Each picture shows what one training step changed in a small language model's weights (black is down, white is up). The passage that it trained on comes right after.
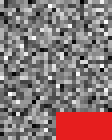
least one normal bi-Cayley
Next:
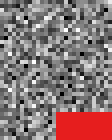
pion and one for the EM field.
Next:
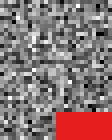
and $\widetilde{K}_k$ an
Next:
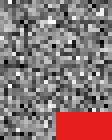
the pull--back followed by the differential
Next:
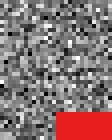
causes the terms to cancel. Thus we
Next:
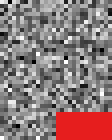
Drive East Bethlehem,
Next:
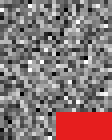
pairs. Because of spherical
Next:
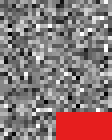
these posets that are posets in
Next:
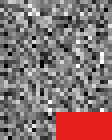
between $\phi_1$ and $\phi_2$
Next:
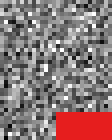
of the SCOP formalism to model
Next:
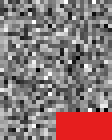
vertical multiplication formula for calculating the
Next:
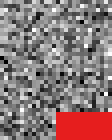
uniformly continuous. Hence, there is $\delta
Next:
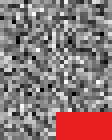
as follows. Set $F:=
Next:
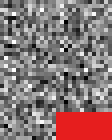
metafluids, composed of
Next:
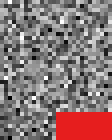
the form $m' = r_2
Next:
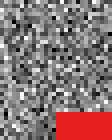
the spin-wave intensity distribution in the
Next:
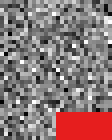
of reconstructed events to the number of
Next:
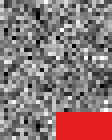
$A\infty=\infty$. Then $A\in
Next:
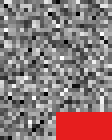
some ''nearly regular'' points in
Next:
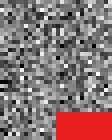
basic prompt shown below, we
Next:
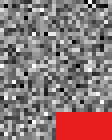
a degree-250 polynomial obtained from a
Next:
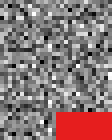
would be sufficient to ask in the definition of
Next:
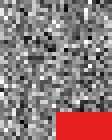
particular case of a uniform gravitational field it
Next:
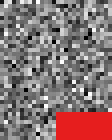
various calculations of achievement of
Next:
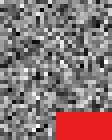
data for infected cases per day in
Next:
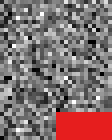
is only symmetric for the Chebyshev
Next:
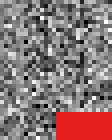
find that the dates agree well with each other,
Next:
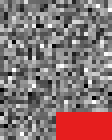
variables \cite{BrZa95}: the
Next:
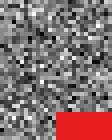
as it should be. It is also clear
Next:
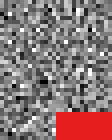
the conditions for passivation. For example,
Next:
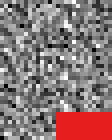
results with these works is not possible because the size
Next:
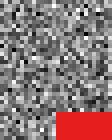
\end{align} Finally, observing no
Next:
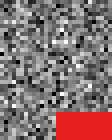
the diagram \[ \xymatrix{
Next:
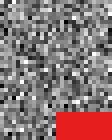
of solutions of the Heun equations in terms of
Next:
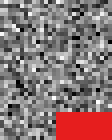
one can present an explicit construction of
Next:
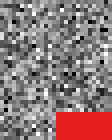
is true, then so is $P$.''
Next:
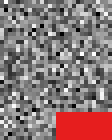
rare-earth Dy constituent
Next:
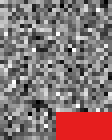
CCD detectors. Within this
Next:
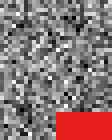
again, the ray reaches the general
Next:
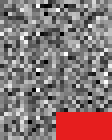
with some constant $a<z_0$. This
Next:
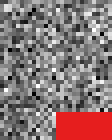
sampling of the space of parameters
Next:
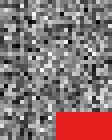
m_{\delta,t}$ are obtained by adding
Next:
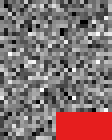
BSDEs. Concerning multi-dimensional
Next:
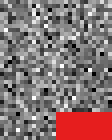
and is maximum at the phase transition.
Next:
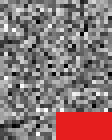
on maximizing the global
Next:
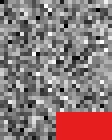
These are approximated by extensively
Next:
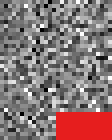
SDU-Net | U-Net |
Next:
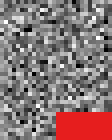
Dirac field. Our approach is based on
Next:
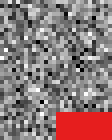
be used to improve a wide range of
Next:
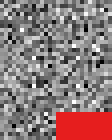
inverse process of ``lifting" a probability
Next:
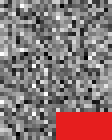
the torus (or unit cell in the
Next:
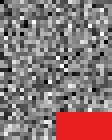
applied mathematics. Recently
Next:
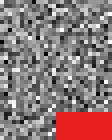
y-axis and the workload
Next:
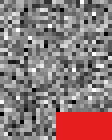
assess the efficacy of
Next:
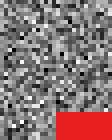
to the other tensorial quantities, we may
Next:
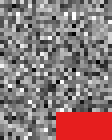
to the typical 1--2s needed
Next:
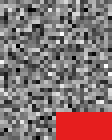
the next theorem. For $\varphi\in
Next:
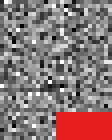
sequential design has been studied and
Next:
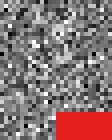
For the Legendre chaos method, the
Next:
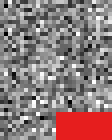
node set from node $n$;
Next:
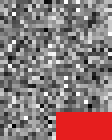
0$. Hence, we obtain a resolution of
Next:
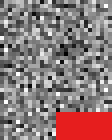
are not effective, and thus only
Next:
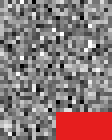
and backward is low. Regarding
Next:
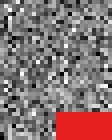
& 0 \\ \noalign{\smallskip}\hline
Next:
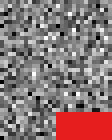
argued that a number of bulk properties
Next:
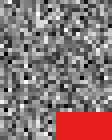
on CPU/GPU and IonQ
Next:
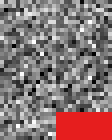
grid. For the sake of a short
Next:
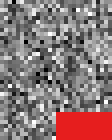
us from extending a similar investigation
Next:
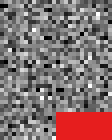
\newcommand{\btheta}{\mbox{${ \bm
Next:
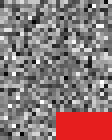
the regions of one (hence both) of the
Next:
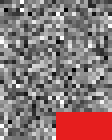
achieve faster convergence with
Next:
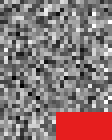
terms of the random bond Ising model
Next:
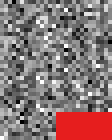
have a low growing probability. So,
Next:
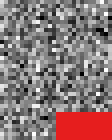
synchronization communication.
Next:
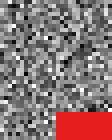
is the orthogonal complement of a real
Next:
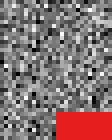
R \vert \phi \vert^2 + {3
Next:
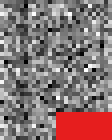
hypothesis states that, for a generic
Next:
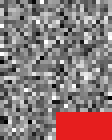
points. \subsection{Lefschetz
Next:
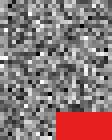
cloud, considering heating and cooling
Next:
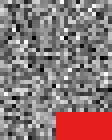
on the number of triangles in $G$.
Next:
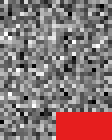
result is an extension to the nonsmooth case of
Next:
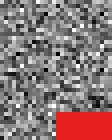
vaccination program, since then
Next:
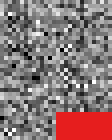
stochastic setting, in which
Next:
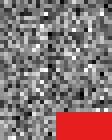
Sports (Project CoGraDS
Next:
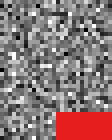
Specifically, two key elements of the
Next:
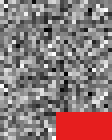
G$. One easily checks that
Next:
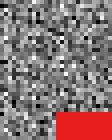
\times \hat{\Delta}_n) \cap
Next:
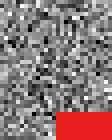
of pendant vertices in $G$, and
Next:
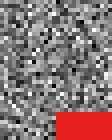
of roughly 8 years. To obtain
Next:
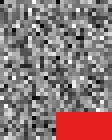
system's recommendations to the most
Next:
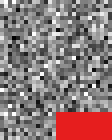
Then, we obtain an explicit expression of the
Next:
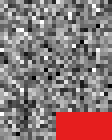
classes: radio halos,
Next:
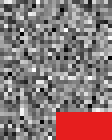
of the $l$th iteration and hence
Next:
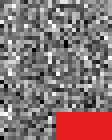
by \begin{equation}\label{3.19}
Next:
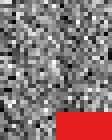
function defined on $\mathbb{R}^N $, then
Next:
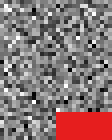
beampattern should be well
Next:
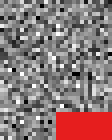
equal % to the Vandermonde
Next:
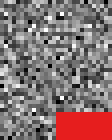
using a~2.5~GHz low
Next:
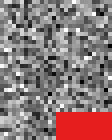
the local spin polarization when the angle between the
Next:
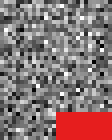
2005). This is one of the richest
